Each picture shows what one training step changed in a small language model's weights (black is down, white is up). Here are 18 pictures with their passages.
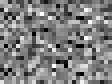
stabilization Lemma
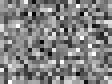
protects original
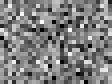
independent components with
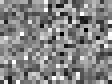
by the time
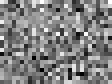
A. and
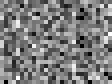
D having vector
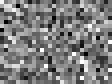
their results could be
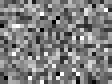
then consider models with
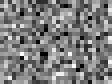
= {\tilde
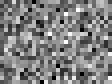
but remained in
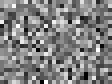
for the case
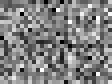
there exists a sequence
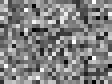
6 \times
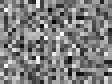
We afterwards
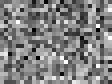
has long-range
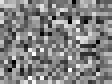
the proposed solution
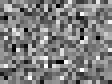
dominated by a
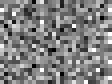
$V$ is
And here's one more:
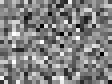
from the spectrum of
